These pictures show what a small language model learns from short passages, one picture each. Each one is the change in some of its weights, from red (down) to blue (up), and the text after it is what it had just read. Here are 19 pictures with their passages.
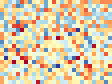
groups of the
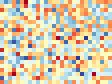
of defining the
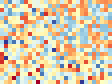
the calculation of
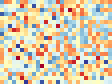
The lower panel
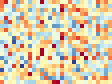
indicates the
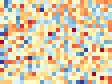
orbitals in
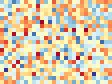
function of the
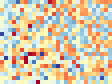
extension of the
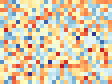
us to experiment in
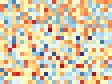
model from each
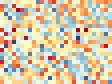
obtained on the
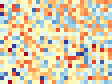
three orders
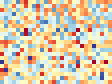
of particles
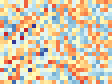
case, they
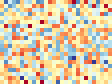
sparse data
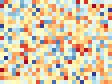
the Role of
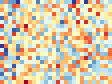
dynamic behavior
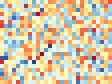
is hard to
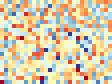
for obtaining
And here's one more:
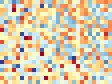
learning and
